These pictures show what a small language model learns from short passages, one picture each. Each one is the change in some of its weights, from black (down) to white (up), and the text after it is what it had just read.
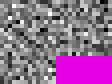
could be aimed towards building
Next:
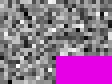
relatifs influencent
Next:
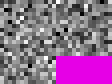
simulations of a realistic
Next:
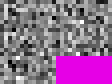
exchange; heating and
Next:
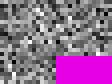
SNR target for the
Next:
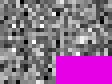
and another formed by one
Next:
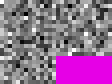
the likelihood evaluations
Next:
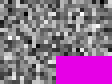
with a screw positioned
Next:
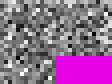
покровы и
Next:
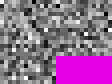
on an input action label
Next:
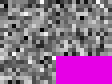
first stage of myelin
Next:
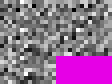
о двух
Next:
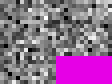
at 7 PTBP
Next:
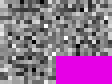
дослідження є
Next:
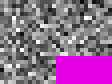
value of the feature vector
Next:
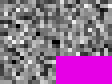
the uncoated and
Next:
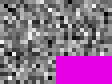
au travail ou encore
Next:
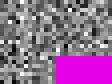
paper: ASM JLO
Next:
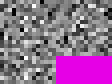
(finite difference method)
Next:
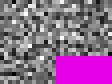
AES, which can be
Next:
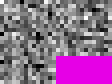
basis, i.e.
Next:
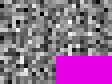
one takes into account that the
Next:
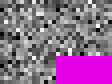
ICM is mainly
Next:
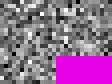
these do not give the full
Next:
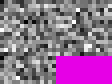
where $n$ is the
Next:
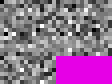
as well as water molecules
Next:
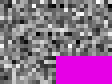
when the styloid
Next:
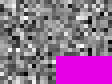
Working Group I
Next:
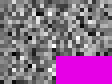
semantik yuki
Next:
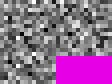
the capability of systems made
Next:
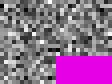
in accordance with the
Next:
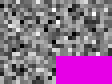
as platform-specific
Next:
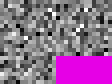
are in fact, only one
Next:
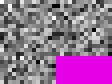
P4mm (Fig.
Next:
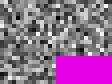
subsets. Of these
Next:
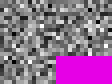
the Thouless
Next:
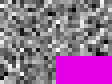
*História do
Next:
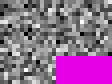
ko'p jihatdan
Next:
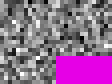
different indirect taxes have
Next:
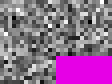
Fuzzy logic
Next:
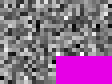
has non-trivial
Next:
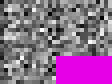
настолько, что
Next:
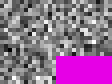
academic purposes.
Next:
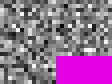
deepening under instrumental variable
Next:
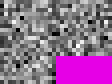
a) PL of
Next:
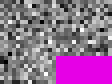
established Sudhamavati
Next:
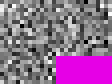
precursors in various
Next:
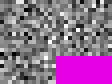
yuqori turizm
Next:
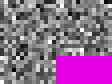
survival, the relationship
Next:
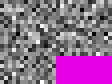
once again, the
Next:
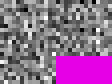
This large mass renders
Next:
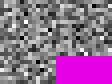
Network Flow Analysis,
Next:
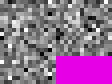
bénéficient sont
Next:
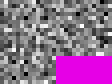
with the good edge ahead
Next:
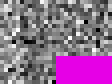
working conditions. The structure of
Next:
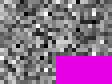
its relationship with design parameters",
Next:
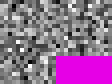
rates. Estimation for
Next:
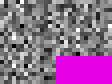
This last fact indicates that
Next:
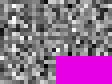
the highest variable is information
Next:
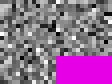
electronic edition. Figure 14
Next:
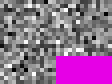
of perturbed field modes
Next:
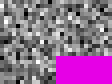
two parameters were able to be
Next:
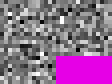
birdan hosil
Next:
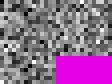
cidade de Canaã
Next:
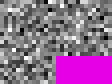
related by a cyclic
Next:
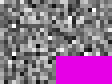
streams from V2G
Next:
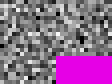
in treated and negative control
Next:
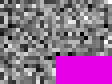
yana işleri
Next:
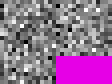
and in each series reactions
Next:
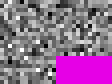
sociale. Pentru
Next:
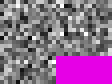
sufficiently small so that the
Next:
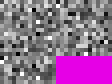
Waveform, Wine
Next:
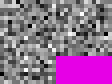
of our people, especially the
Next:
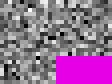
agents. In this paper we
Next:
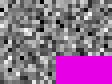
life. It symbolizes the
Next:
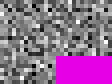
Software Engineering*,
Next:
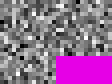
it recurred. On
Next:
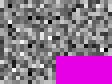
де існують
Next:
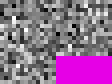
for the first 34 months of
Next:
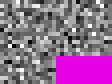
field of robotics.
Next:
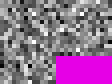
motion of an IDP.
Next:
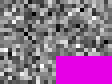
vous n'avez
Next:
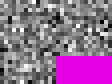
and inviolability of
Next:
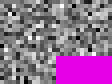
was monitored with a
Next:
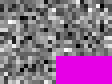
xos xususiyatlarini
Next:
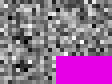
integrative review of relevant literature
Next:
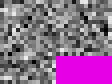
ham, dividend
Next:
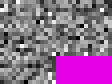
Network Emulation To evaluate
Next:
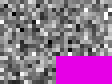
Douglas. The other
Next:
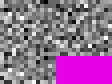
These results demonstrate that systematic
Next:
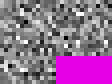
Academy of Sciences,
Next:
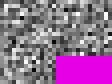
Sciences and Humanities 5,
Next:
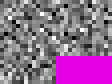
consumo fresco
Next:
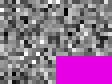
the axis perpendicular
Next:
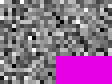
performed on dry seeds
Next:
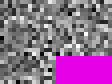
el tratamiento de la
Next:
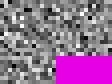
writing, a concert
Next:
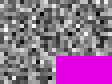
the normalizing constant of
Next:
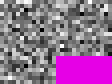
instability must involve magnetic
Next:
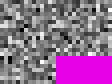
operacional menor do que
